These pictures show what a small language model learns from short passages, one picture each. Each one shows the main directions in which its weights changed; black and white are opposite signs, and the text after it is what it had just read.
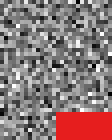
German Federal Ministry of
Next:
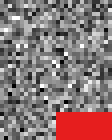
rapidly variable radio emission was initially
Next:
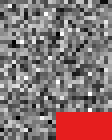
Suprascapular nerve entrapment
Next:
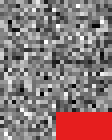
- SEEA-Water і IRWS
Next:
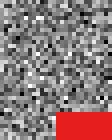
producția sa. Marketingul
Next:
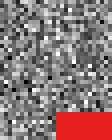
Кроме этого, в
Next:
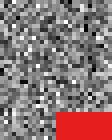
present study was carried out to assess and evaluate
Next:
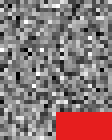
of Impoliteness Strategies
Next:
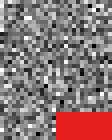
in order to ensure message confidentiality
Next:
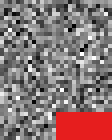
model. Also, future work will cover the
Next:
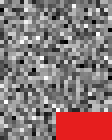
\end{center} \end{figure}
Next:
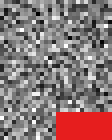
Intention as the direct predictor of usage.
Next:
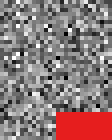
para obtener acceso al canal
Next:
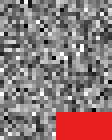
Сваког дана се
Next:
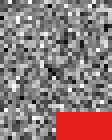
for decades by intelligence agencies such
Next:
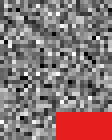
and his daring love. The researcher
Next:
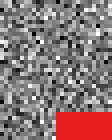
RK line, which corresponds to the exactly
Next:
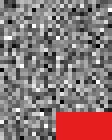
different holograms and characterization techniques in the
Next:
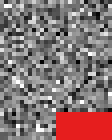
mafkuraviy immunitet
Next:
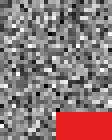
misma área y dificultades para
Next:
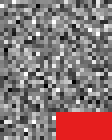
the court of Margaret of
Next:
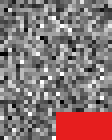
materials in method development and validation to account for food
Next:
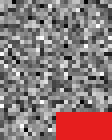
anthropogenic disturbances with the aim of
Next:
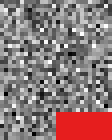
Питання виховання
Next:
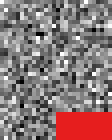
125 feature vectors for each second of
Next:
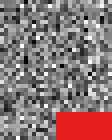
the EU integration process, regardless of the variables
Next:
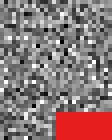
In addition, such information about the surface roughness is
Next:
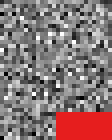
H = 100$ A/T. Thus, we obtain
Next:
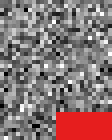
sino que se incluyó
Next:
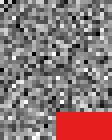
ocre pálido, en los uritos
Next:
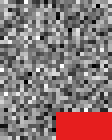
. \label{88} \end{eqnarray}
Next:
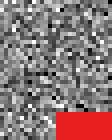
transformative governance strategies toward sustainability.
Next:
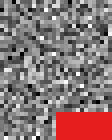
National University of Railway Transport
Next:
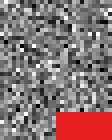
sait bien qu'au 14^e
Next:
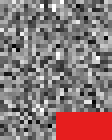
is the reason for this difference, we tuned the
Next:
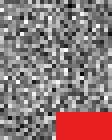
Surakarta (1974); il
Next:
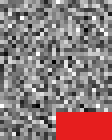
Information Technologies\\ University of Naples
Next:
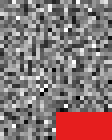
ефективності другого
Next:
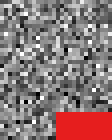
less developed, but such features may have been required,
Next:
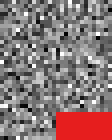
includes 26 countries consisting of all EU
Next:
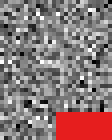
learning approach to work well. Although the initial draw
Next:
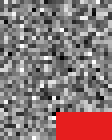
kun bo'yi o'ynadi;
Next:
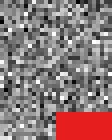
Using the usual definition of radiation temperature,
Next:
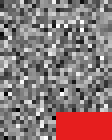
management systems,occupational health and safety
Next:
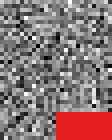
also assume the residues 1 and 56 have
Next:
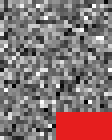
on basic approach and assumptions used in the
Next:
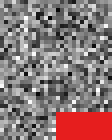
Rate Pressure Products Affect the
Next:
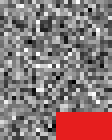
Percentage Share out of Total FDI
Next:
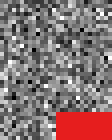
على ما أضافه
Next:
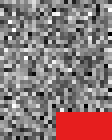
на зонах диаметром 1
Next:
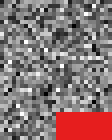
отбора студентов для
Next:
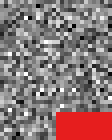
18 colaboratori (proprietari
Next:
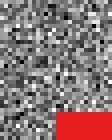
native and Muslim-origin
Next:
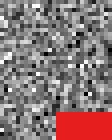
we introduce a new package, containing several
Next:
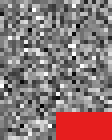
sobre “A noite de Valpúrgis”
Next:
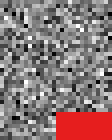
to SLE (Fisher's exact test,
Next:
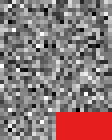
ventral hernia. study. Indian J
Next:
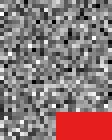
establecer las bases del régimen
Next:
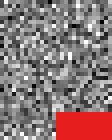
Council of Taiwan under Contract
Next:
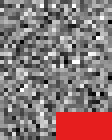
desirable for achieving an effective and profitable
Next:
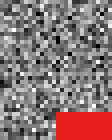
In particular the latter elements could be of the form
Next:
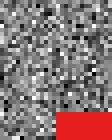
demographic characteristics of rural farmers in
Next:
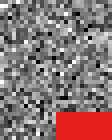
below a certain length scale is a rather old
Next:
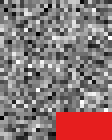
we can maximize power (free energy/time),
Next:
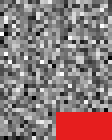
мире должен разбираться
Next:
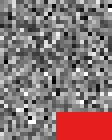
uma cidade, podendo causar
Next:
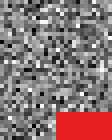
- 1) within the framework of basic advanced training
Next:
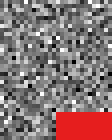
and use it to determine the PDF of
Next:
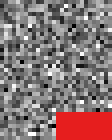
culturas como alucinógeno y
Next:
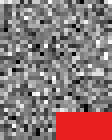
mid-latitude vortices. In
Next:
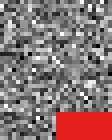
not only of workers, but also consumers.
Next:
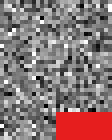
supported by the European Union’s
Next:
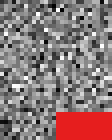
created, scaled, and subtracted
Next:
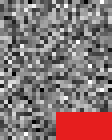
conflitos. É por essa
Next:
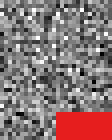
two articles focusing on the recent application of
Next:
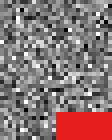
sobre la “formación de formadores”,
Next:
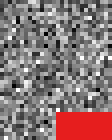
two-stage model of stationary expression in the
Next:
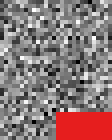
institution, whereas the second model is where the
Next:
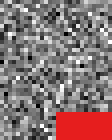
Jondor shevasi o‘zbek
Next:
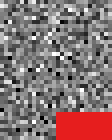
ишларни ўтказиш билан
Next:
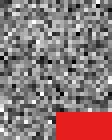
va mehnat faoliyati
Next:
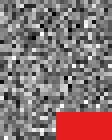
examples illustrating the accuracy of the
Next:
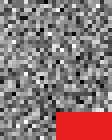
Melting glaciers and,
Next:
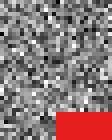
n} \right\rceil,
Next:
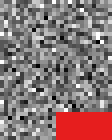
{\bf C. Behaviour of the critical
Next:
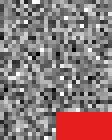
technologies. Получение
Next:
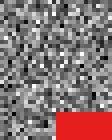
data necessary to recreate the figures in
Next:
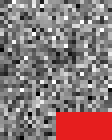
shakllari va faoliyatidagi
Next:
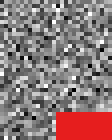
{\it complete} absence of depletion in
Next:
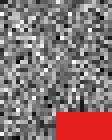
(recall, $l \in
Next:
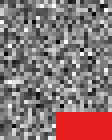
Fig. 3(b); we see that it is large
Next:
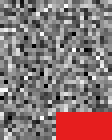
Journal of Food Technology*, 23,
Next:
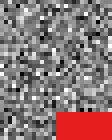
Learning Environment in Public
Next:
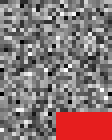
انواع کاربرد
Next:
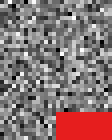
саноатига ўтишга
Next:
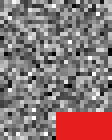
username: TURN password:
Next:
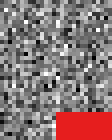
configurations, respectively). For simulations with other lattice
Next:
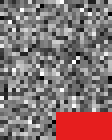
de la edición del texto y las
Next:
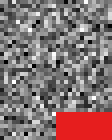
validated. If each transaction is valid, each
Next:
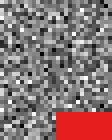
stoldan – mashinaga
